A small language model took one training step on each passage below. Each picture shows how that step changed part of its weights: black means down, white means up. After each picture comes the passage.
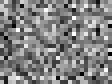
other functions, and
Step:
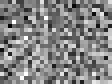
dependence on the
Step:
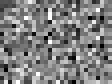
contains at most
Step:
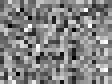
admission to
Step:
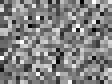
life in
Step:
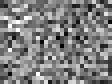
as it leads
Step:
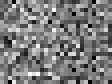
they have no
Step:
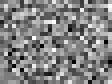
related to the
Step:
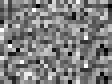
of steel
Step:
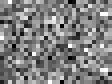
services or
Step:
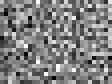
Figure 3.
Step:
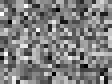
was taken by
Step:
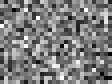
motions of the
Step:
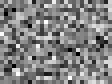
each cell and the
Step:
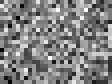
is not available
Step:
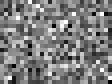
assess the
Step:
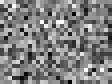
In conclusion,
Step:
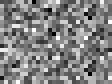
is normally
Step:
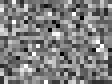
$ may be found
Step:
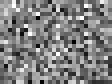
data Rfill
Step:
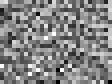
in the top
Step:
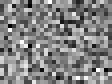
development has required
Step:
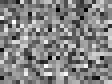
is given by
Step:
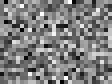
the Republic
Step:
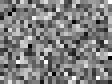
practical way
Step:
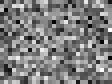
they interacted
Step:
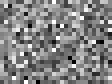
object can be
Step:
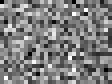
findings indicated
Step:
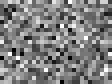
it is a
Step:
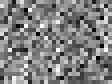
magnetic logic,
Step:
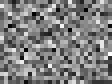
It is to be
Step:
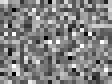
also had
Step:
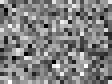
section is fit
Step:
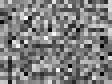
during the present
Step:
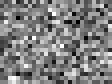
for temperature field of
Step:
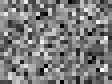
a variety of
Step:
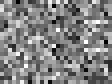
computing systems
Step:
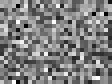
search was
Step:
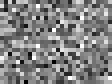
have Java
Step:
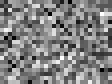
we consider the same
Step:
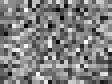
as means of
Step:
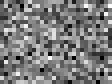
find out different
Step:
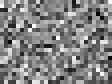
she was the
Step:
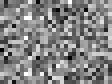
depends on the
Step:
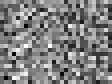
papers based on
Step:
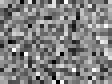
the adoption
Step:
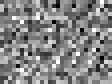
layers in
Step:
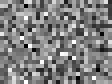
Since stars
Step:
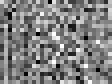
that of the
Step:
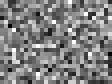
interest to be
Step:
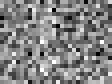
basis for
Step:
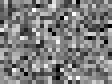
of the topological
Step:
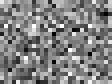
you take
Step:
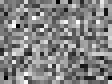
phase contribution from
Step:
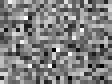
technology. For
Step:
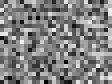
- USG
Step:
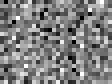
should do them and
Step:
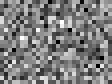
uncover new
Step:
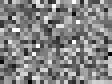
error would be
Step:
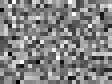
to include
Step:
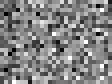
coupled to
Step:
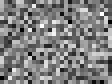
the policy
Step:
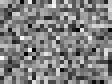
the text
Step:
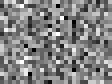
These findings
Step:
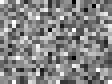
and then they will
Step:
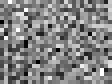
capable of
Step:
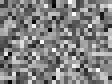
to zero.
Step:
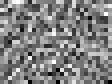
the overall
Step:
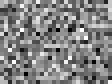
shows, that
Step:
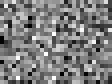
proposed in this
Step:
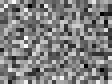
motivation to
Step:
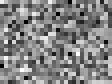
τ and
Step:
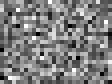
of diagrams
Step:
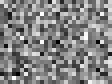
that single dose
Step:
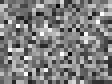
Each group
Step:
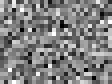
the Chern
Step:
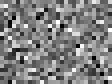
N filter,
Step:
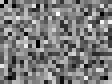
CPS and
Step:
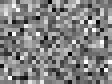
spill out,
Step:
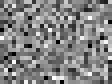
produce high performance
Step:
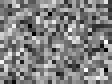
interesting and
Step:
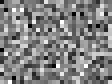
is a core
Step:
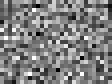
of profession
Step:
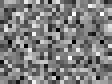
remain a
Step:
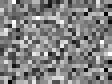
seen to be
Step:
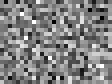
increases. In
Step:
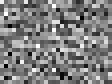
have employed two
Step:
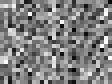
reading material
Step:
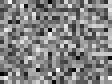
and B near
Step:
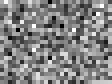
and frequent
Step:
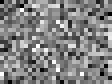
among those employed
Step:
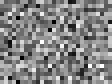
that case. The
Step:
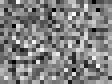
\equiv 0
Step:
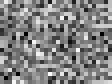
and vertex
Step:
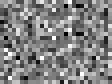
regression models,
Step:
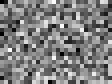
refined every
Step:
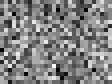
is observed that the
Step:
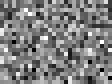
$\gamma =
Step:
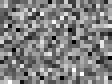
to a constant
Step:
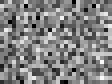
and S.
